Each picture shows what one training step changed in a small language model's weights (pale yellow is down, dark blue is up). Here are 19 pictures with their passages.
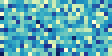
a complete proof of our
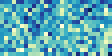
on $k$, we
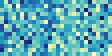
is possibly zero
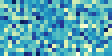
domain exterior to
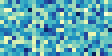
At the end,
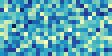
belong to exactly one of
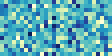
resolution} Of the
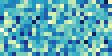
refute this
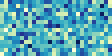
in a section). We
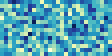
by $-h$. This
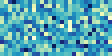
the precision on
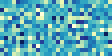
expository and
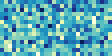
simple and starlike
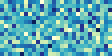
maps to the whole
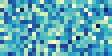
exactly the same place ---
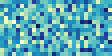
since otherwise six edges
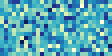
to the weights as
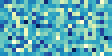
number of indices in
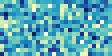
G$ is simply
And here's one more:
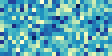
this research; and
